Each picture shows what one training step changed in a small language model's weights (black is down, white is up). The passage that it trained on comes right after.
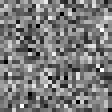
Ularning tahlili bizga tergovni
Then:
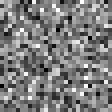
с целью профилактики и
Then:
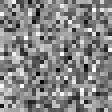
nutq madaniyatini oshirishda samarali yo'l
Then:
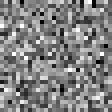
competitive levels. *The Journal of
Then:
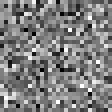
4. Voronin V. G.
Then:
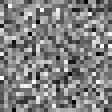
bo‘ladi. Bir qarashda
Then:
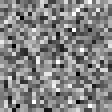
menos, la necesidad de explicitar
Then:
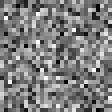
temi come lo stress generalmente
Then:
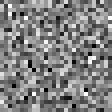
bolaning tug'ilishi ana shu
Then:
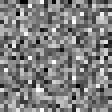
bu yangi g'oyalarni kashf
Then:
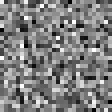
در مدلسازی گسترش
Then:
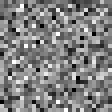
psikoloji ve duyguların
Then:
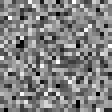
later tijdstip de
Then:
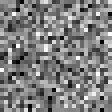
uni klinik sharoitda xavflarni
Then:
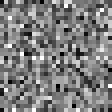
recetas que usualmente se elaboran
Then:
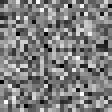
gente menuda, se recogen al
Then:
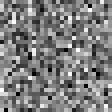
a Venezuela y se residenciaron
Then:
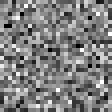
David revolyutsiya yillarida
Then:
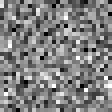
expansión competitiva logre el
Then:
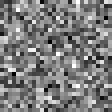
(Henry Viddovson);
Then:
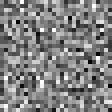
entrevistas ou intervenções, esta pesquisa
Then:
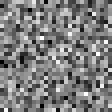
como fonte de inspiração a
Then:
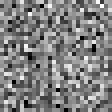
la universidad se base en su competencia
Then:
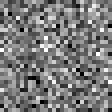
Umetniška tehnika,
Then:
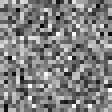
desigualdad de casi 500
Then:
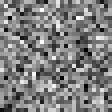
klasterlash sifatiga salbiy
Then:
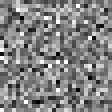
va o'rganilayotgan har bir
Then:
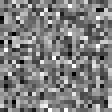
the context of the Supervised Internship
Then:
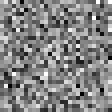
de reformulação e ampliação da formação
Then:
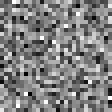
mexanizmini ta'minlaydi. Natijada
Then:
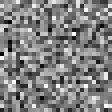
(2018), site officiel :
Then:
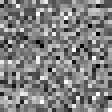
turi borligi uni qanday rivojlantirish uni qanday qilib
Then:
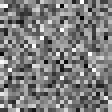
*das ganze Eulentraining*
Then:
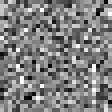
формирующего эксперимента позволяет
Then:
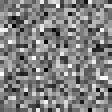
marché est équitable et que
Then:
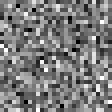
sobre compostos com esses tipos de
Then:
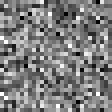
преступлений, а для этого, в
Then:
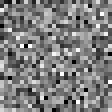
Uningcha, o'ziga xos
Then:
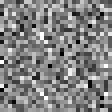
ve Ölçek Ekonomileri
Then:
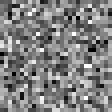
married teachers' perceptions of
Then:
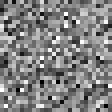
है जो मनुष्य
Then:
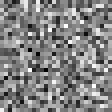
земля половецька, і
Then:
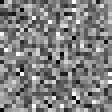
a sua quinta missão da
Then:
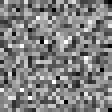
bitki gelişimini teşvik
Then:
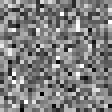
Қ. Хәзирги
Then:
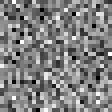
que nos desafiou a compreender a saúde
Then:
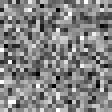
tizimining samarali strategiyalaridan biri - yoshlar
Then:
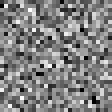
23 euró. [iii] A
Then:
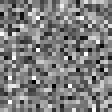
Kč/t. VI.
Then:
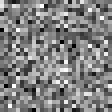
Denoroy P., Houot
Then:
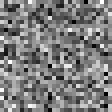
ва транспорт воситаларининг чекланган
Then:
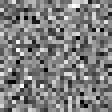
evoluzione condivisa. Le
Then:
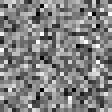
bo'ldi. O'zbekistonning
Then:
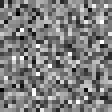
obligación a la sociedad, que
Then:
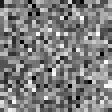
Scholen ontvingen extra budget en
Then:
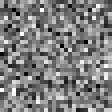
фойдаланиш юзасидан
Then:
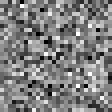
бўлиб қолмоқда.
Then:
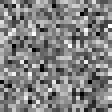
z nich bola zistená už
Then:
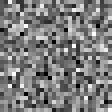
frias, é importante minimizar essas
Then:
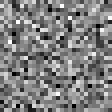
w Europie i podobnie
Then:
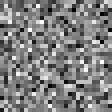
table, 58% of teachers
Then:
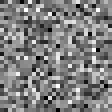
kelib chiqish sabablarini aniqlash - muammoli
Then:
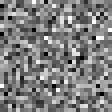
insumos reducidos: El control natural y
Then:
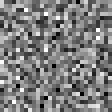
e fazendo com que a classe baixa
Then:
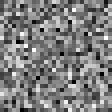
compétences managériales et la
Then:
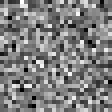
создали целый ряд проблем
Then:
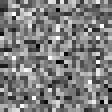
жашаган доордогу
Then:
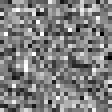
і кооперація в широкому
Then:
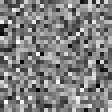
Рассмотреть влияние
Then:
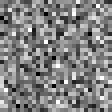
com um grande volume, transportada sem
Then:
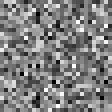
qo‘llanilgan. Ulamolar
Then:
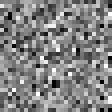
and Biological Exposure Indices
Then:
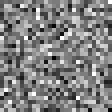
und einzelnen Werken.
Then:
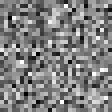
na construção de estruturas significativas para o
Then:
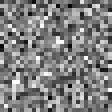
отырып, бұл
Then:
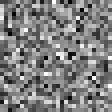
S U T pH cm % % % %
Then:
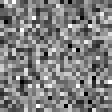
teórica y argumentativa todas las regiones
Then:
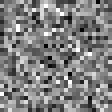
и средним уровнем дохода часто
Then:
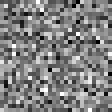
turish (o'tkir stress
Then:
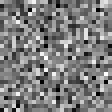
detenidos y 406 policías
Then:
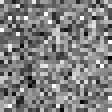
ular asosida yangi narsalarni yaratish qobiliyati
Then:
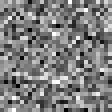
bien m'excuser, je ne
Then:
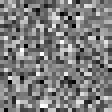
somme des cancrés. On peut
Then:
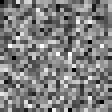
de Nazaré. Paulo compartilha de
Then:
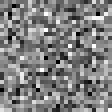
Learning-based approach of
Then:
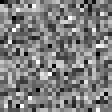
emir vermiş, şehit
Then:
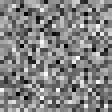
ja akkuja ja roskia.
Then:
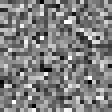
Khosravi, Mohammad.
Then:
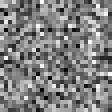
Петеркова В. А. и
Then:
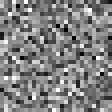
os avanços estrangeiros e as
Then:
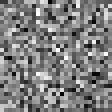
minha trajetória, ainda não me
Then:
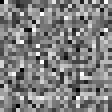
la compréhension des modèles de
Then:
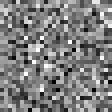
de atenção à saúde com foco na
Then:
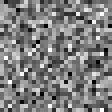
системи управління підприємством. Вони
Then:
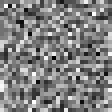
namlik yuqori bolgan ko'plab
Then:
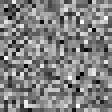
la diversité des pratiques. Ainsi,
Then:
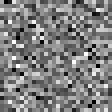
METHODOLOGY FOR
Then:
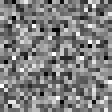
положительной мотивации к
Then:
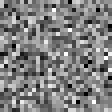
оценке качества продукции и других
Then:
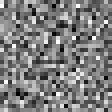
histoire ; mais notre civilisation
